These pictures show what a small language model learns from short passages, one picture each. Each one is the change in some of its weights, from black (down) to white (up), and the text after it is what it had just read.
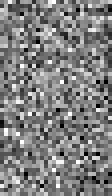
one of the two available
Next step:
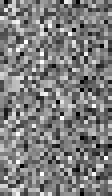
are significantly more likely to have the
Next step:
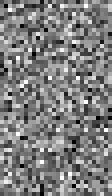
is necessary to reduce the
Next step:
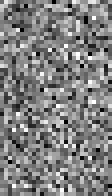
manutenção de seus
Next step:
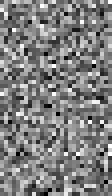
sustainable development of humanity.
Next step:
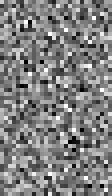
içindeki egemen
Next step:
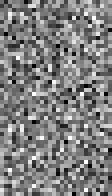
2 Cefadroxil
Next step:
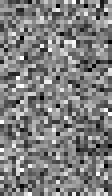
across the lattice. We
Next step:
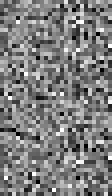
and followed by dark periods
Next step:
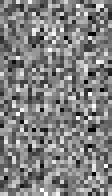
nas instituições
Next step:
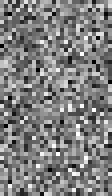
{Melatos}, A. and
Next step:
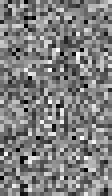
HISOBI VA
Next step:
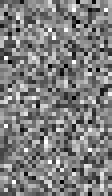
Thomas' NHS
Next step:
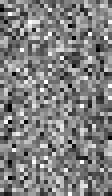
has been discarded. The contribution
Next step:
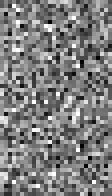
Reviews RCT
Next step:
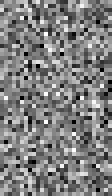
to provide large amounts of
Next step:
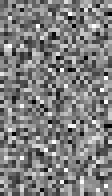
offloading strategy,
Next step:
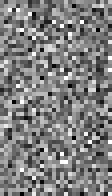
1.96. demonstration
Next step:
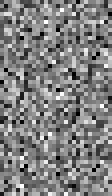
muhim ahamiyatga
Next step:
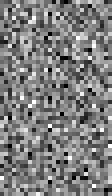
новых знаний и
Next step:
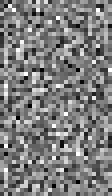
temperature and lower excitation energy.
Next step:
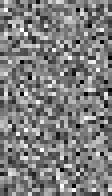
width and period are determined by system
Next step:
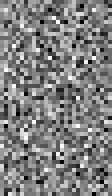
land services Abstrak:
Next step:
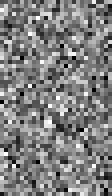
Professor Beatriz
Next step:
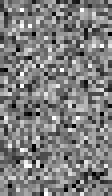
resolve weak reflections in
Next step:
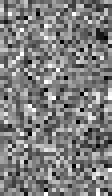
become as an important and
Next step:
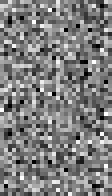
pain. This paper presents a
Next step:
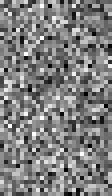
per site; averaging
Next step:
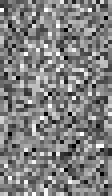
un tema a discutir.
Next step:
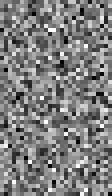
Navoi in primary
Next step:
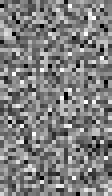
the redex is closed;
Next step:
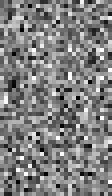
personal brand so that other
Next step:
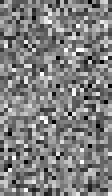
infestación. Figura 13:
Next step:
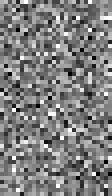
of [Y/Fe] in the
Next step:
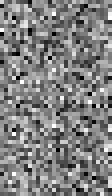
authors declare no
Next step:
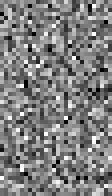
the dynamics of active
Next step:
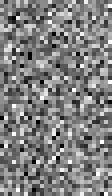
that existing treaty
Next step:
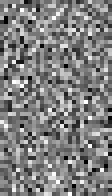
is a reproduction of an
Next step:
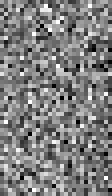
of the measurements $\by$ and
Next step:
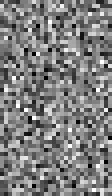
and muscle tissue are
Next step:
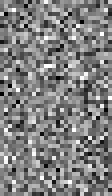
Keywords: calcium
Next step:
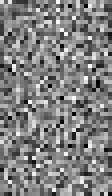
sua carreira no fim
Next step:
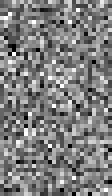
natural purpose
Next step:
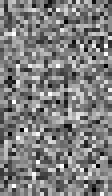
systems," *E3S Web
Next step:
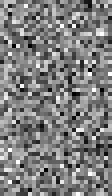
outside the classroom, and
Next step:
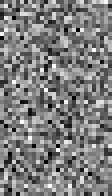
de BNF [archive].
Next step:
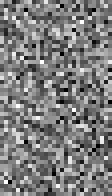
the collapsed and the
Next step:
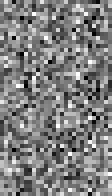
the leaves and output
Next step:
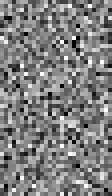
³ There was a gap of
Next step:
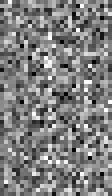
sintomas ou sinais de
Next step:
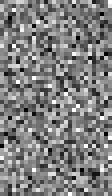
eV. Bottom:
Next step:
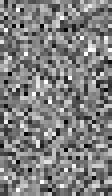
company, no significance
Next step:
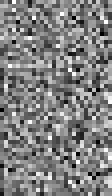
expression \begin{align}
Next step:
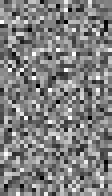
be certified; leading
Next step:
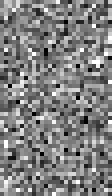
field structure, it is important to
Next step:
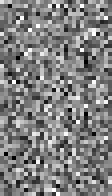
growing mode remains in
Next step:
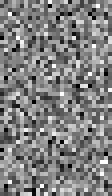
física gravitacional para
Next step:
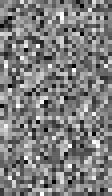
research will be conducted to study this
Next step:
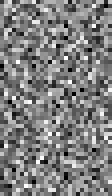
totales, conductividad
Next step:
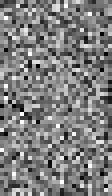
to a current word with a set
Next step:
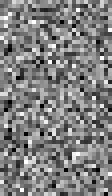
product. The purpose of
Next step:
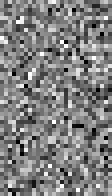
the spirit of testing for
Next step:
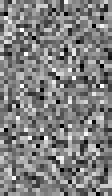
double star graph,
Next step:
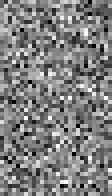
: waarde van de
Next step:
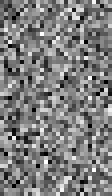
where $\omega=e^{2\pi
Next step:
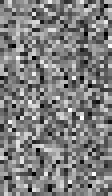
that it presents, from dynamic
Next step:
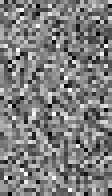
measurement entails the development of
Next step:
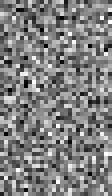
faqat jismoniy
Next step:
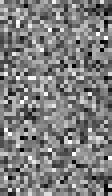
only tested the $X^2$
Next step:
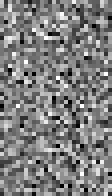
This leads to variations of the
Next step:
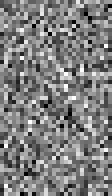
of exactly $N$
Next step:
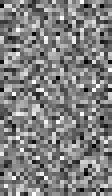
In general, though, it would
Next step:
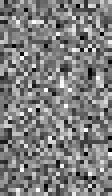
is well confined in the region
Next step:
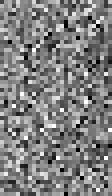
the authors, and the
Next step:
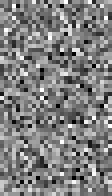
zero-modes turn out to
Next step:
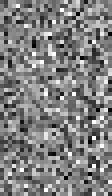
dalam kategori
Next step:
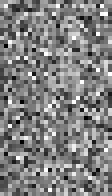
Inhiben bacterias
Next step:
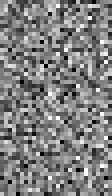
papel das políticas de
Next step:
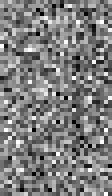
amongst the patients of
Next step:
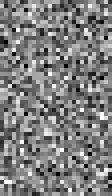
armanı, Hár
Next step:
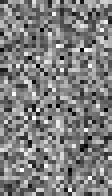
with weak particle interactions,
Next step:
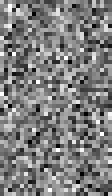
die Multiplikation der
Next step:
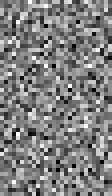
Jun, Lochem –
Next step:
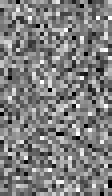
fitting point technique.
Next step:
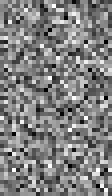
} \end{document}
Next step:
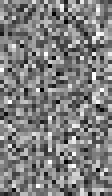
Comment communiquer la
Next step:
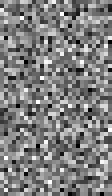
Use of Technologies in
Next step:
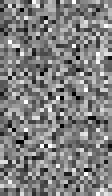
jimjimadorlik singari
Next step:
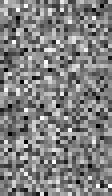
metallization mechanism. A
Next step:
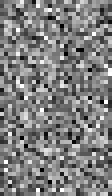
Today, nearly
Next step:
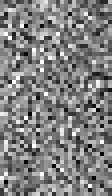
sciences, biology and
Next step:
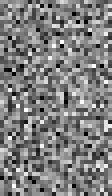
primary fragility measures
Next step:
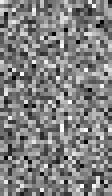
culture system is appropriate
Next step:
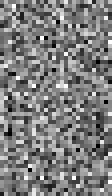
the network. The number of C-R
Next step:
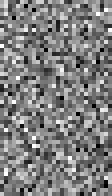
and the grid-based approach for
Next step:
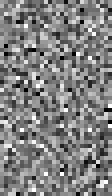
in pyridine⁸,
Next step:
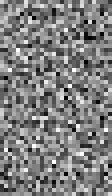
suggested as to which
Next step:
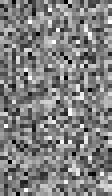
que por el hecho de que el
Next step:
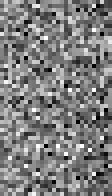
and the development and validation of
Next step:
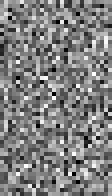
complex hierarchical system,
